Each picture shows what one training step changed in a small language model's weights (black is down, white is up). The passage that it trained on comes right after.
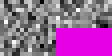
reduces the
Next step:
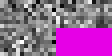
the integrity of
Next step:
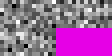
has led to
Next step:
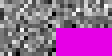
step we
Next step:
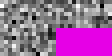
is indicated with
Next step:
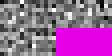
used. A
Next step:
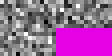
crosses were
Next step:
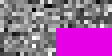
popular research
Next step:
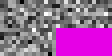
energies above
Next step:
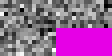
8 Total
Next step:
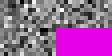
Fellow of
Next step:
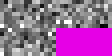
denote the
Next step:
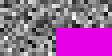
a set of
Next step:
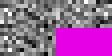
site of
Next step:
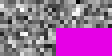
have been shown to
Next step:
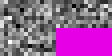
lighter than
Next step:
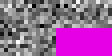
\cdot n}}
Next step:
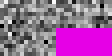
is about 20
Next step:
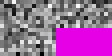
Both results are
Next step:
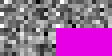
is evident
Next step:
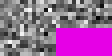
data can be
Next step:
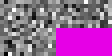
the outer
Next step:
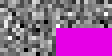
open for
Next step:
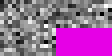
& above 18
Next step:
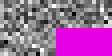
sobre a
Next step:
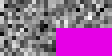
until the
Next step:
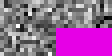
also a solution
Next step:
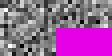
of a person
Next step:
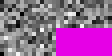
different number of
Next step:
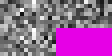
specifically in
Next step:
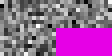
a nonlinear
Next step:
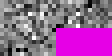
long history
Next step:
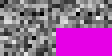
a specified
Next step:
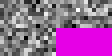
k}$ we have
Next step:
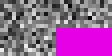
слой и
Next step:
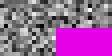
many relate
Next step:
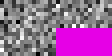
for $ p'
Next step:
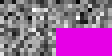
Wong A.
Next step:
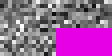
la voce
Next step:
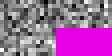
experimental data are
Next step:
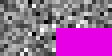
holding the
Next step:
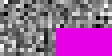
their expertise
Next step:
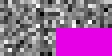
The sediment
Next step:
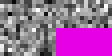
the web.
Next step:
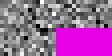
Part four
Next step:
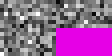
rate splitting
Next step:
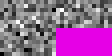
of the RG
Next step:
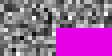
resulting in the
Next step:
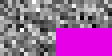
se refere a
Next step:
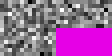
The Role of
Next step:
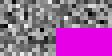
com outras
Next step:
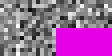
included in the
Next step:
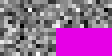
Si bien
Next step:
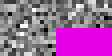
shown in Fig.
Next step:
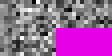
scale is
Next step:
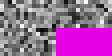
He was
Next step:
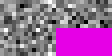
the adoption
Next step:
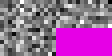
pigment and
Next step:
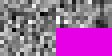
the natural
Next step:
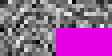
reaction rate
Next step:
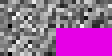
a result of the
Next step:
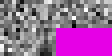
the height of
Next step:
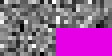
the temperature profile
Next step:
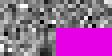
the reflected
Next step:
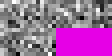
to but not
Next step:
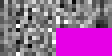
the market
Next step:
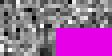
the usual
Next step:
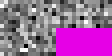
are regarded
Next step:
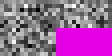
per unit
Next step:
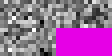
gap above the
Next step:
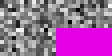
wind in its
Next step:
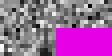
the behaviour
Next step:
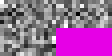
with distinct
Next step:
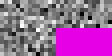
top quarks
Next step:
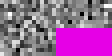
small indicating the
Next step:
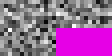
in which deep
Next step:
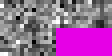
the observational
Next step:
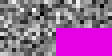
for companies
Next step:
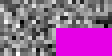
produced in the
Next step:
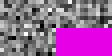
and a possible
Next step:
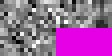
the required
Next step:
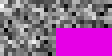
equal to
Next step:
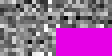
properties using a
